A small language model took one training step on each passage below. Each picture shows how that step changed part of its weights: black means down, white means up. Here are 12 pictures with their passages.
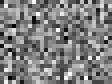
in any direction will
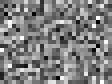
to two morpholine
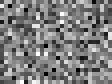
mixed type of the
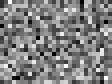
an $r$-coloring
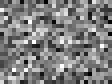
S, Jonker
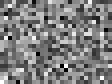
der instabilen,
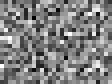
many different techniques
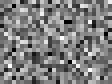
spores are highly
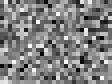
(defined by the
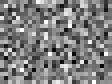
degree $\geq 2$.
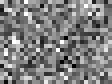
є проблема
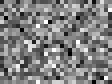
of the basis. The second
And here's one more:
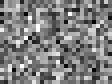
Another possibility
